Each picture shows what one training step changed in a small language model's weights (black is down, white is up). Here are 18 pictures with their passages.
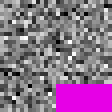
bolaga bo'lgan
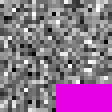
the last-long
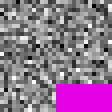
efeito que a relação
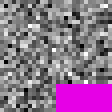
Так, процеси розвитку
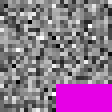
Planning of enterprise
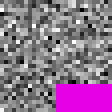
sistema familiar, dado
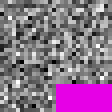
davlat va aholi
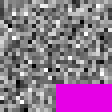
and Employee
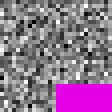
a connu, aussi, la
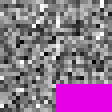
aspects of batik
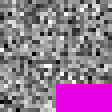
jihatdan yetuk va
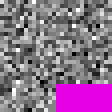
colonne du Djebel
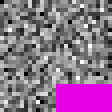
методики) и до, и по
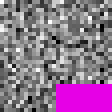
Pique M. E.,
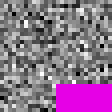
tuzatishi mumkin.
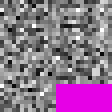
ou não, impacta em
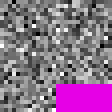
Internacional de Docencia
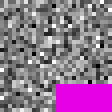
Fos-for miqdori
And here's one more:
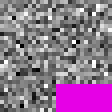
portuguesa durante o
